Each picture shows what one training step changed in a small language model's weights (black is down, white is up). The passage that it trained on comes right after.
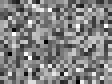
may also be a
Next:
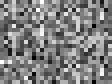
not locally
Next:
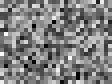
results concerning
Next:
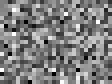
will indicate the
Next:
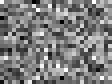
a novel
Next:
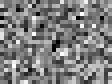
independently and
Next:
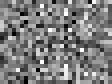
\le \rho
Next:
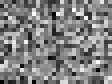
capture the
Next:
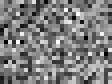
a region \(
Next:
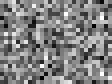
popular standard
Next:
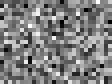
magnetic fields observed in
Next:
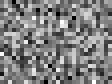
introduced by
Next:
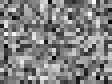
while the dot
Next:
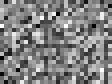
develop for these
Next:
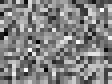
invariant mass
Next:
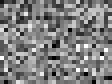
parameters for models with
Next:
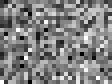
the previous one
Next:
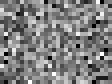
system describing an
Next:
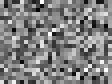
formula can
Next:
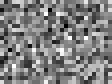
relic density,
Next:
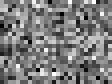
the unit
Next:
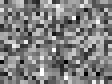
system out of
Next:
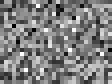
output of the
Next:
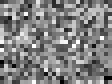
random source term.
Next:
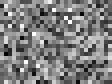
with a fast
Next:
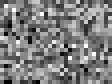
on the vertical
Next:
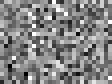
to avoid
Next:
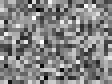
some mechanism
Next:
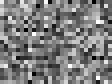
and A.
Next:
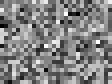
extra information.
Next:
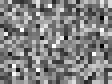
analytic functions
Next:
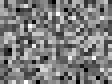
by the minimum
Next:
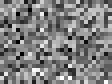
of a quantum
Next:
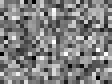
and do not
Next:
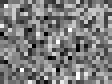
results show a
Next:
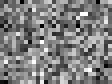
mapped through
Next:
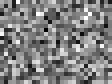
disorder) is
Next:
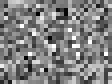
of Koch
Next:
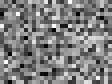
The analysis result is
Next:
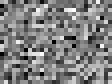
VMP stars
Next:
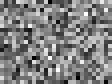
bits of
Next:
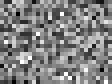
function of the density
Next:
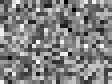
equation. Since
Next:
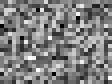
well as the
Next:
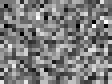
oppression of
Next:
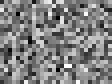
in spite of
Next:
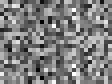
TKI are
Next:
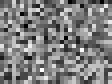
v \leq
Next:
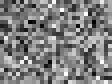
Hence, any
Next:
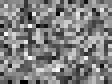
find that the
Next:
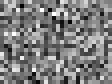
To generate such
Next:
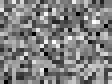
with zero mean and
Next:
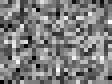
motion of the
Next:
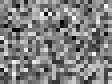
acquired along
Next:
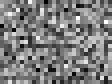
galaxies that correlates
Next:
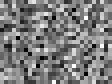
RC analysis we
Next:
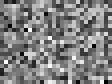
can be computed
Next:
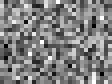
to examination.
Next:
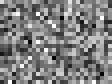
the simulation time
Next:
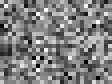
the secure
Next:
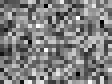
the two states even
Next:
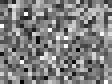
presence of
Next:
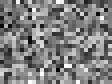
in bounded
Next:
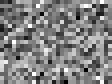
code. The
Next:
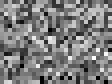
are the most
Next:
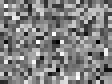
levels through
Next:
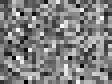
) \left
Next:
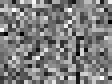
we omit
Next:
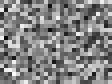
space and important
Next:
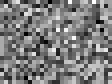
A \\ Ti
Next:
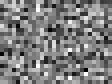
finds a
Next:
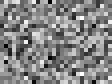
also contribute
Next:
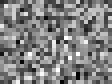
results in a
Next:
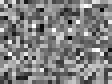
for nighttime
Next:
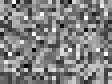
each star in each
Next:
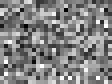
which the classical
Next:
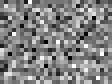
They may be
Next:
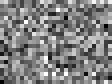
and anti
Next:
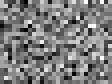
V$ productions
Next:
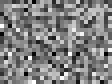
It may be observed
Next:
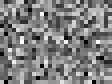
of angular
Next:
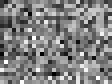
the detailed
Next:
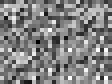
because of the
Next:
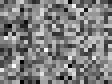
a relative
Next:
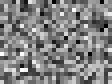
spectroscopies under
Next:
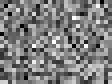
Fermi surface
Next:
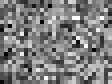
the growth
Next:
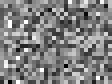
but once
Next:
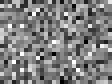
low cost.
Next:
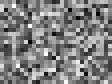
refer to the
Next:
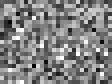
by the boundary
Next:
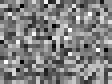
factors and
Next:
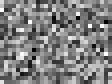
flux and temperature
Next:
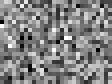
in that case,
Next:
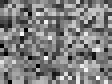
the technique
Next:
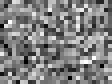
We now
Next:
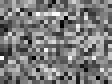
the lower the
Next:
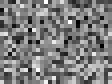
simple poles
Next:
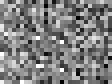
Thus, they
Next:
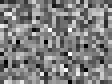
equations of second
